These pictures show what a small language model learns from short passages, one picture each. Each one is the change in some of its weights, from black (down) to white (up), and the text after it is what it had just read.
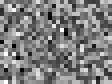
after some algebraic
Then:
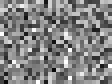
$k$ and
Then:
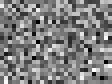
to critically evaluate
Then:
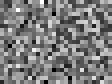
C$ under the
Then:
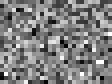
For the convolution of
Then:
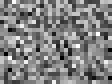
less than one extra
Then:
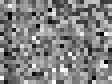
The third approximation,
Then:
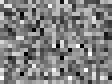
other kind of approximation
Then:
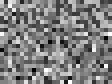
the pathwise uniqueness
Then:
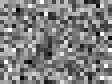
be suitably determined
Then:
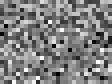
does not straightforwardly
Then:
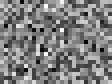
of research in quantum
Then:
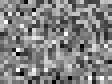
tune another parameter
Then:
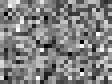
c'est le
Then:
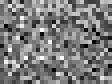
we can choose regular
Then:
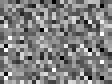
Let us notice that
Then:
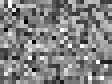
a direct product of
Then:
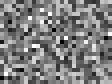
integral with the map
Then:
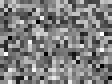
no light splitter
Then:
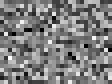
who used the
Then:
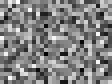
5 different profiles around
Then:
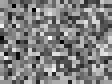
model (see
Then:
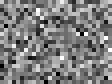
current shown in
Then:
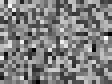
the property that
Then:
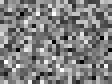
dark fermion and one
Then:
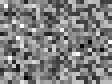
demonstrating a
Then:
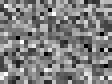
This property represents a
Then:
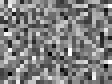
the ODR corresponding
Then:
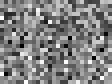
transmission between collective
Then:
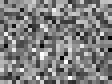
has degree two and
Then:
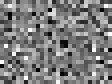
The partial support of
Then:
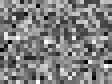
in the paper are
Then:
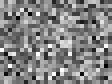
cluster. These results
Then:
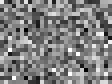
that are classified
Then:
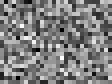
related to the
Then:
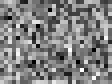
Logan G
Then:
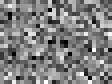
The overhead of
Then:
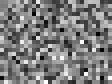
X. Chen,
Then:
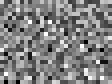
from one of the
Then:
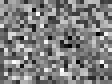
finite geodesic whose
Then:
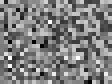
them as `field
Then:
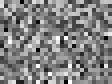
and the curvature.
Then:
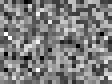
formulation involving only curvature
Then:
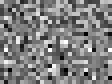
well. The ions
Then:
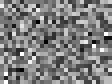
to assess the meaning
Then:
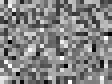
the energy difference
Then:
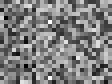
patterns stand out:
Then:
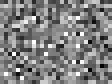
field occurring near
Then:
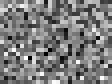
$U \in
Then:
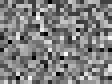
existence will yield the
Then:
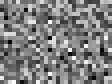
galaxies. The
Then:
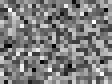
Fisher information values
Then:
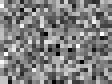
and regular random
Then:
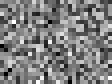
\sim \kappa
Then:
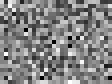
the polar coronal
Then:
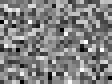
followed by the
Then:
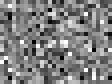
The proof of Lemma
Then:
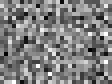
inert layers.
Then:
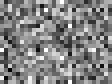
surface energy,
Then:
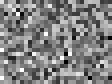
increasing value of
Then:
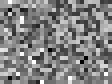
vise versa
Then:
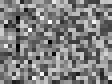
outperform the
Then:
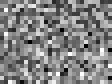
is commutative. Thus
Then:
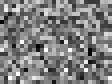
are opposite, and
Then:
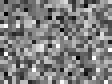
USA\\ {\small
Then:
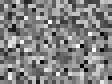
approach are lower than
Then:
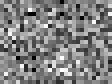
the GASPS
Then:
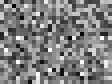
three group predictions in
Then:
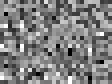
simple way,
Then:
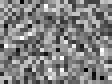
of the sum of
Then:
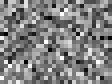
all links for which
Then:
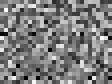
is intended for
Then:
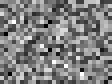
\leq C
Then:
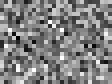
employ a potential
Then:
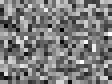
then the set
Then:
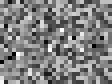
and translation flows are
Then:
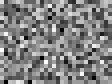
breaking experiments of
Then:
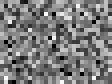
GP acknowledge
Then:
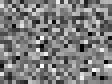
to prove Theorem
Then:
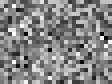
and resistive
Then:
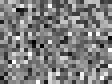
most $\epsilon$
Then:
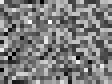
studied: for
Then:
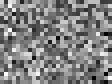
the arithmetic
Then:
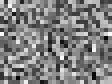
the structure of the
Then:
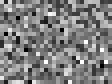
capacity of a
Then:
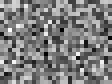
heads and
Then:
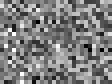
to this question we
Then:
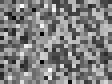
ring theory can be
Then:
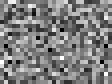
``Object of
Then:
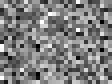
Then, according to
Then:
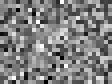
% \hline %
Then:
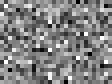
prescription here
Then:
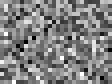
on Lie groups considered
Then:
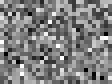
tasks of sound
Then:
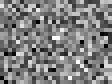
to 6T was
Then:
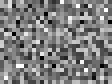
three dithers
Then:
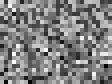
the origin (the
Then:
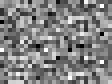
so, it
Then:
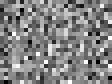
where $\alpha$
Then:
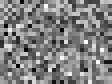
of a single
